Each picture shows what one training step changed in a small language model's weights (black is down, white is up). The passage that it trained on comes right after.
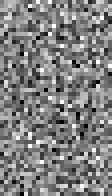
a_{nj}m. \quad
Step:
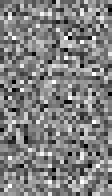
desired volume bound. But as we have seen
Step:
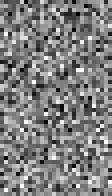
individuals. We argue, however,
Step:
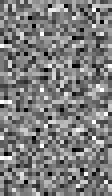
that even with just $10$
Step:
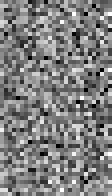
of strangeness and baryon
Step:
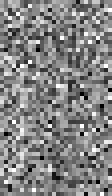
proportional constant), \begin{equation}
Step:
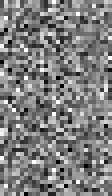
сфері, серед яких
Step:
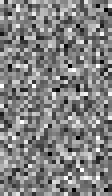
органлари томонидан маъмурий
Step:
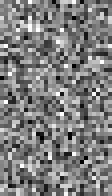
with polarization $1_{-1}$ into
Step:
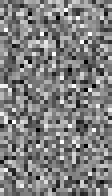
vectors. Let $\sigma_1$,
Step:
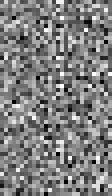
dark cloud Lynds 981
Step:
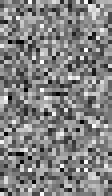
\subsection{Probabilistic analysis of
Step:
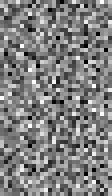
ma'lumotlarni mashinaviy
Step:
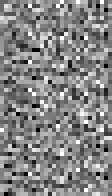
sifatida ko'rib chiqiladi,
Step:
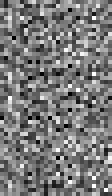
la criminología. No hay más
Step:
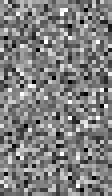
a minimal linear recurrence sequence satisfying \[
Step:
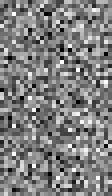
some players may prioritise their health
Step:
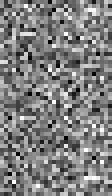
theorists and practitioners in
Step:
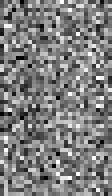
evaluación docente favorecen mi
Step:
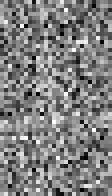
the right of $[0,L]$ for
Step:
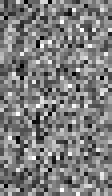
M., Abdullaev G.
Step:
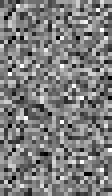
manifold. If they did, that would explain
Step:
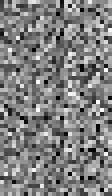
фон Гумбольдта и
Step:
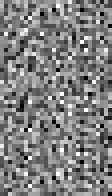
transport on a local flux surface in
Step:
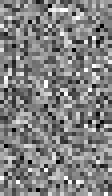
$\partial n/\partial \mu$ is
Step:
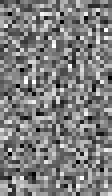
Escuela de Artes
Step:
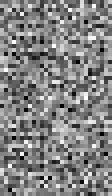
are ubiquitous across all
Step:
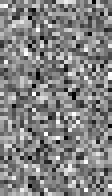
its multivalley nature of fundamental processes
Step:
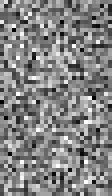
and together collect the topological phase which is
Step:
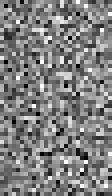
natura sa, constituie un indicator
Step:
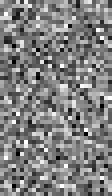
proportional to the number of turns of
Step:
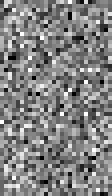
the vector fields \begin{eqnarray*}
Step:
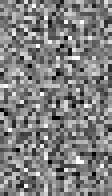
The sidereal variation of the
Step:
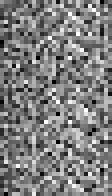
– Eine Archaeologische
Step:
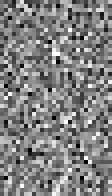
phase compared to the disordered phase.
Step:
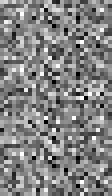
galaxies: star clusters: general --- stars:
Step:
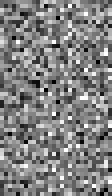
situada entre a cooperação
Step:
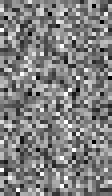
the only non-trivial 2--factor
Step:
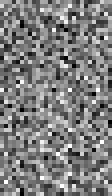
theory, corresponding to a linearly (in
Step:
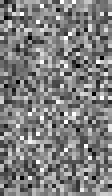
$i=1,2$, satisfy the
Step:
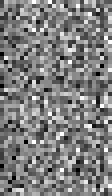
sub-grid models, in particular star formation
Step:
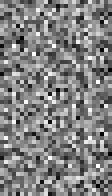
MATERIALES Y
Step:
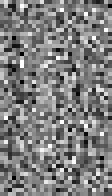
of investment financing in the
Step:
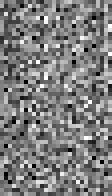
localis\'ee simpliciale de
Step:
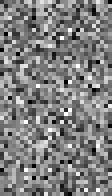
out of plane (OOP)
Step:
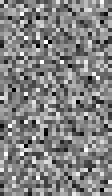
hybrid MIMO architectures
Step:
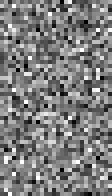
the matrix-free SpMV
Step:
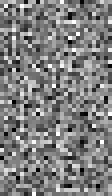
light extraction via free-space
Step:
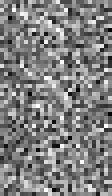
enforce wavefunction continuity, the
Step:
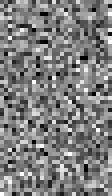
implemented a model neuron that uses
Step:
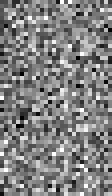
Aggregation der Daten in
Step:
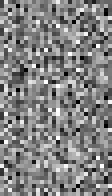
видеоконференции и
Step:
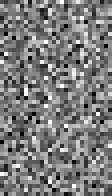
anilor 1930 se înscriu
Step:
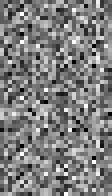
– Fauna Hung.
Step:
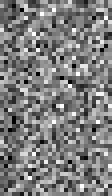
areas. As shown in Fig.
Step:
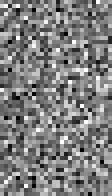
and the field of single-molecule
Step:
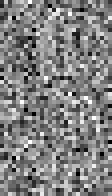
of the PSO algorithms that are used in
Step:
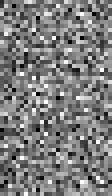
initial pre-feasibility document obtained,
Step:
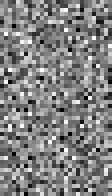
identifying the endpoints of $I$.
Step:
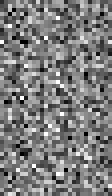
De usu novi algorithmi in
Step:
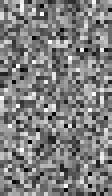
autizm spektridagi
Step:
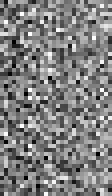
ommaviy sahnalar va
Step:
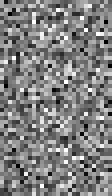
$g\geq 2$ sauf
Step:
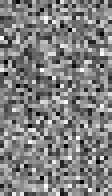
saúde/doença, em
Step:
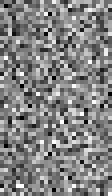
words $\alpha$ and $\beta$. The
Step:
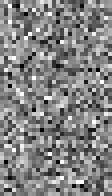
given by \begin{equation}
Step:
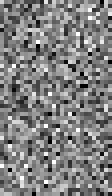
determined by its restriction on the hyperplane
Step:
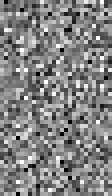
draw, fill=black, inner
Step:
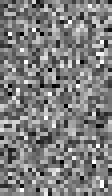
tools developed in optics to analyze
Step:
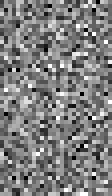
light from absolute elliptical latitudes higher
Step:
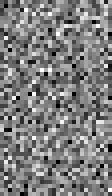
here we focus on those nematic states in
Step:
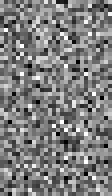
$\alpha_k$ be the
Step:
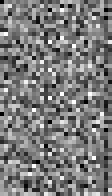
yoritiladi. O`zbek
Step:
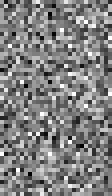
from interferences between internal reflections in the
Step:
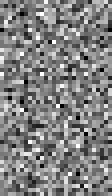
can compare the expansion rates of the
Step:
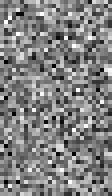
generic situation in which two canonically
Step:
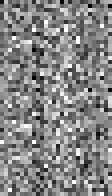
возможность выбирать
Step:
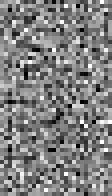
asosidagi o'qitish
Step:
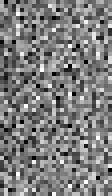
And Practice. Austin,
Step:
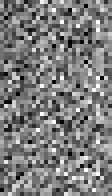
Kasimov O. S.,
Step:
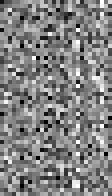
м от източника на
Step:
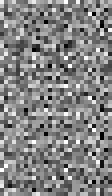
экологик шароитлар муҳим
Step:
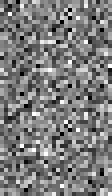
em um mercado saturado.
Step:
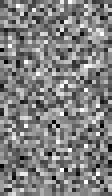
and binary mass transfer products mixed in with
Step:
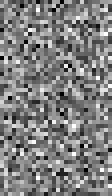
работе ACGM с
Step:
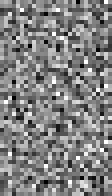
For large $g$, this is strictly less
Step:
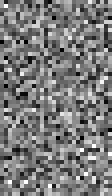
yaratilmagan. O’zbek
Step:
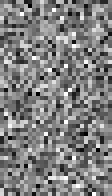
the discrete topology. Assume that $E$
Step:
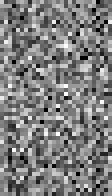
needed to approximate the exact implicit system
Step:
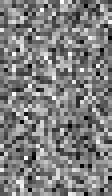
counterpart. The results of these
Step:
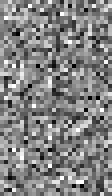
written as \begin{equation}
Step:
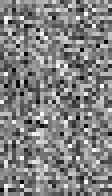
constant, $M_P$ is the
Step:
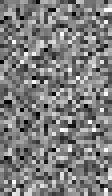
baholash va hisobga olishning
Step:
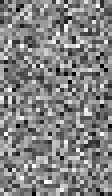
symmetric chains are obtained by taking
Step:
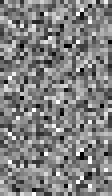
які пропонуються
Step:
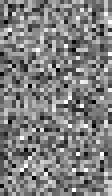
la publication [8]. Trois
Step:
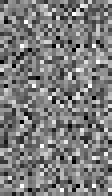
tanpa diskriminasi.
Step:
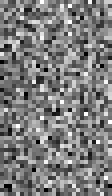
design enables the interface-gated
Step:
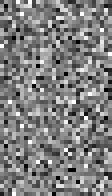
or infinite, but in either case, we
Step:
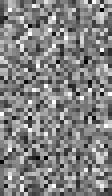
f :=\int_M f
